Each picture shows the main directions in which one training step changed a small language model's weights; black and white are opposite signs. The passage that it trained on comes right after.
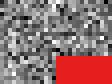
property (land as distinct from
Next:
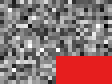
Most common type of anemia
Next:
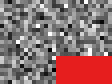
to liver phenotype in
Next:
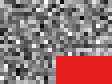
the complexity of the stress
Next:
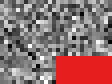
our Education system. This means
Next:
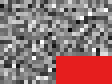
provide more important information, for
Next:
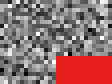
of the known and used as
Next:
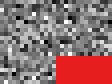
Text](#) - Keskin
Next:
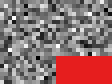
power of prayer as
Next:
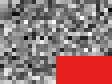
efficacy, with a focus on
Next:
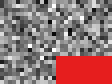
this study as constant in
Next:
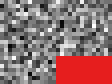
in Mediterranean region, Europe and
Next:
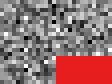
be deemed as
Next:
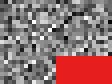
NC. All authors read
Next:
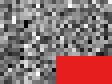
be used in place of
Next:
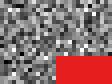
various filter options and an
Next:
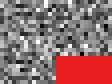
the control and the patients
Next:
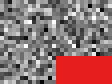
moderate to fairly good level
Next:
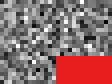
data-efficient and robust to
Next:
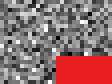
form non-free electron
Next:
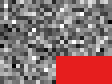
= (\text{Simple
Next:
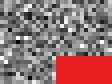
a company. Financial statements
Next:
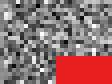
feline sperm is an
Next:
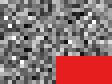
on TDD report different
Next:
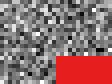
line classification performed by these two
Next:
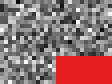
hiding), a proper
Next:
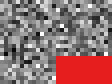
of the Investment
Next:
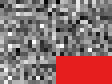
the 0.1 significance
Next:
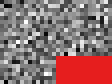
Pregnancies 28
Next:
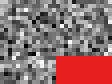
I. RESONANCE
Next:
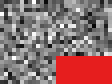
AD BdR
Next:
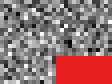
geometry parameters which influence the mechanical
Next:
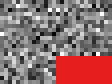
see the game developed and
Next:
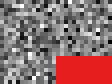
the adhesive joints near
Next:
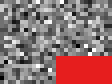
location of objects on the
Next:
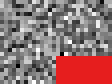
the bias of MPA,
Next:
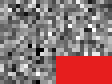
design provides several benefits with respect
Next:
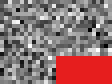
in women with type 2 diabetes
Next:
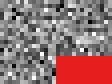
*pipeline for
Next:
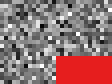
sand with different forms and
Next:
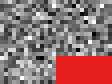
and to belong in an often
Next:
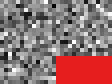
for university students which support the
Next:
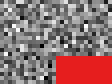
determined following the database of the
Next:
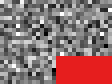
the ternary complex and
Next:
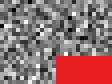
of Medina, and
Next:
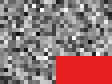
Very well SS3:
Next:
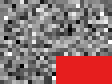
voltage frequency scaling Performance
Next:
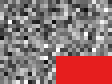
of the ethereal blue
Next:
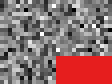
in treating the participants’
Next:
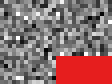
stability and solubility; further it
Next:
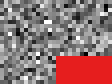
result of inflammation in
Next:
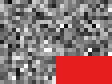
to a specific goal. During
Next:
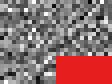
female students), the internal consistency
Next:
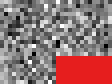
support E-health service delivery
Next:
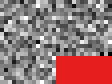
evaluation aims to ascertain
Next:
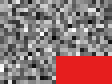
of the system. Positive
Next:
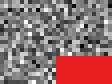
expressed in terms of the average
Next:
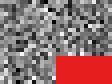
awareness due to poor educational status
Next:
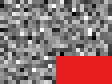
in a more consistent and effective
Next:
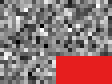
Human Nutrition and Health,
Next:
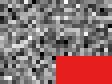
subsystems to measure
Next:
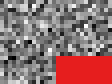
developers of electronic learning
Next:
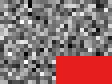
Cancer Research Institute
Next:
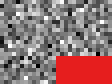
was first recorded in 2002 and
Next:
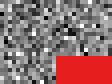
concentrate was transferred and
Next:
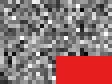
elaboration in order to
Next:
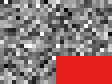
Many of them have both web
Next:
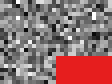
and **Topology Control
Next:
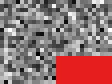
of the participant area is
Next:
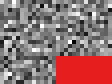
related to the pathogen,
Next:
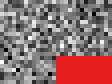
food and beverage related activities
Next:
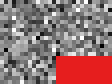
indeed governed by firms
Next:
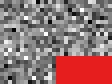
than 0.05 level of
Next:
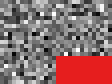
and suitability of
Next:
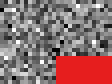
Warp ✓ ✓ max
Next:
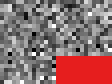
full load condition while working with
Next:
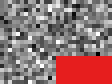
a nation to develop
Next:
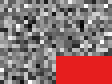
warfare. They even
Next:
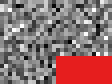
words, the rule of law
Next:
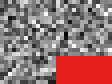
access to electricity. This report
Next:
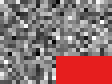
results can be downloaded
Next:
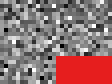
end location of the corresponding line
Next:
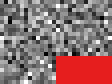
or uncertainty in the above.
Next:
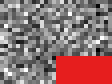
found overused. Hence,
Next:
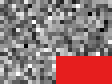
priorities. The comparison shows
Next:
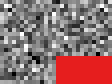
missed appointments as
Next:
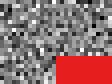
becomes saturated, water
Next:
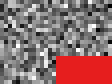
³ Immunology and
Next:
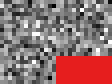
from two biological replicates
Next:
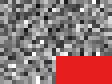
interaction should be fostered and
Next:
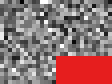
episode t , an
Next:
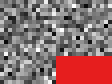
no specific data available for
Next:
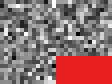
For that purpose, a
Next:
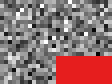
pedagogy committed
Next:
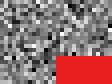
Mechanism of oxidation of
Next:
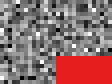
is a contribution to the
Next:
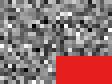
Bold Italic;
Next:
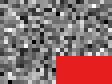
seasonal variations were also detected for
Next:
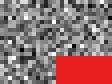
educational market, recent technologies have
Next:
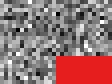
types of protons.
